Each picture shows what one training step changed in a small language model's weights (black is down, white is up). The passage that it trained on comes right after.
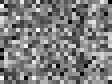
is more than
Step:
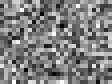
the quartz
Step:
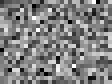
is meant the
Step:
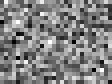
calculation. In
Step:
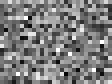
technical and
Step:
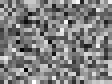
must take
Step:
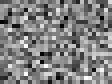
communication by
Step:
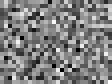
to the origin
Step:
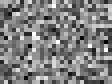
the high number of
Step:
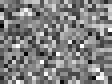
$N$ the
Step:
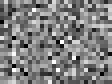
of the corresponding
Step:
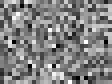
existing data for
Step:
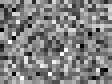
this charge is
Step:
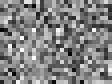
A series
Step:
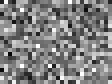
have identical
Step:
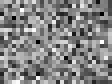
near- and
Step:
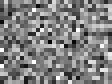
of numerical
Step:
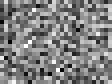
of the dimensions
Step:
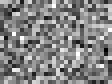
the final
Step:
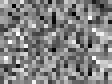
legal or
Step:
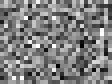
was significant correlation
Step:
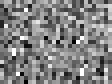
low correlations are
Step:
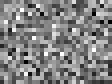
Most of these
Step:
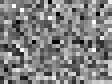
both gyri
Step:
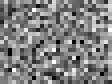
of the art
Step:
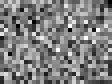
This document was
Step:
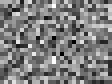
the metal
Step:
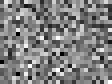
N is the total
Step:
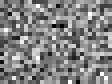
start the
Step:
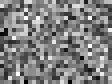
interrelations of
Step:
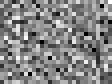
K, increasing
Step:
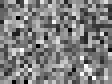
field theory calculations
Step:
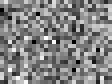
in lumber region
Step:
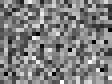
a search of
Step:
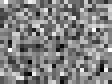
codes, the
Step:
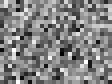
quantum information
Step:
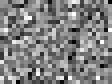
revision by
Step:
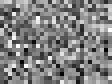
but resistance
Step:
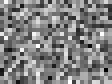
and an online
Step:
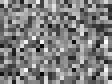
first time to
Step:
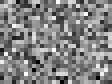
given requirements and
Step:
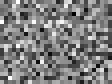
In addition,
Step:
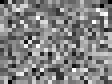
confined to the
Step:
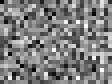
to continue
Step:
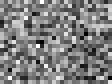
phase, while
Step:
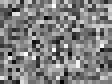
the ID to
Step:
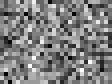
an unmet need
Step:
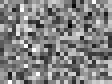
echoes at
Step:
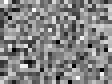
with high technology
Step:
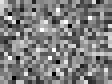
different vessel
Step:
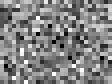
as can be
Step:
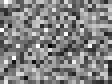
procedure as
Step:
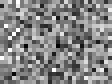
learning so that
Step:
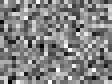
is expected to
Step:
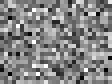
presenting in the
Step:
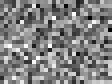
model attains
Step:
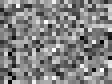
available to
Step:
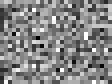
for the conditional
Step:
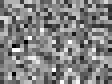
This latter point
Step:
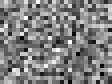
was present in the
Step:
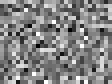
consider the contribution
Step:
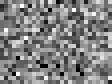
are like
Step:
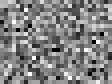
dynamics. We
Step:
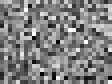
mean value of
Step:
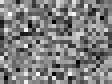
deviations among
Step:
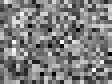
analysis of the magnetic
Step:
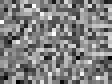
the wave number
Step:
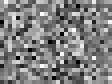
frames. The
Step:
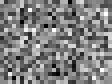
indicate a
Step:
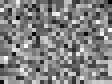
walls in
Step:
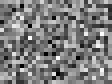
operate. The
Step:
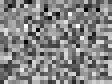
visual analytics
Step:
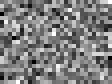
the 3-bit
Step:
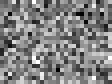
one gets for
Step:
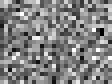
lack of
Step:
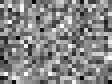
colours of
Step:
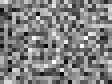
in the form of
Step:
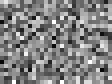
under a strong magnetic
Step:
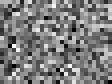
the error
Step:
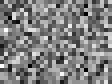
called the
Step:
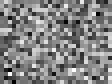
visual and
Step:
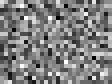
centered at
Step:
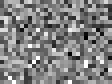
This result will
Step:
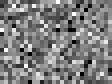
explores how
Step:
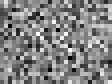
to compute the
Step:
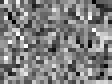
legend cell
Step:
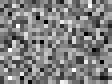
So, it
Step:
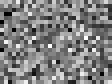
its reduction to
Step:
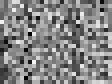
higher score
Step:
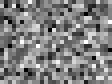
where *m*
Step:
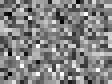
reported that there
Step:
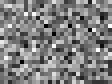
and wait
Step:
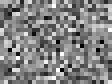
the whole
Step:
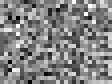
knowing the above
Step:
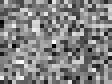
mass loss rate
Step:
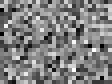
at large times
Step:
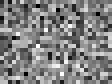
as that of the
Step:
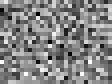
in chronic
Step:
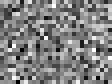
the latter,
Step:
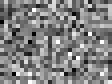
of human
